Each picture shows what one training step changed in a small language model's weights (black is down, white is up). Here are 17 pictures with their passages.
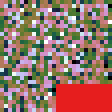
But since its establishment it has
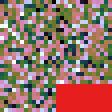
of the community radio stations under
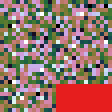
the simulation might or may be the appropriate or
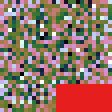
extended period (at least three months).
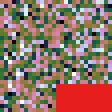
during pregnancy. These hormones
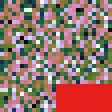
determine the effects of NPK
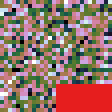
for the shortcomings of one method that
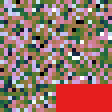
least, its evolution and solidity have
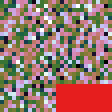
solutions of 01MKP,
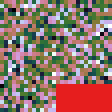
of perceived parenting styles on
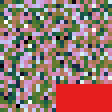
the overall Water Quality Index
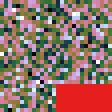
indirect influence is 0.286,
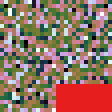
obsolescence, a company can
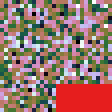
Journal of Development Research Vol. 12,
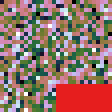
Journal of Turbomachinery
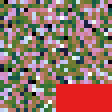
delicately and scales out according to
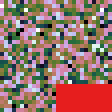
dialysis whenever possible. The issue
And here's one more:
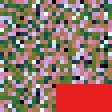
the rise of temperatures; with
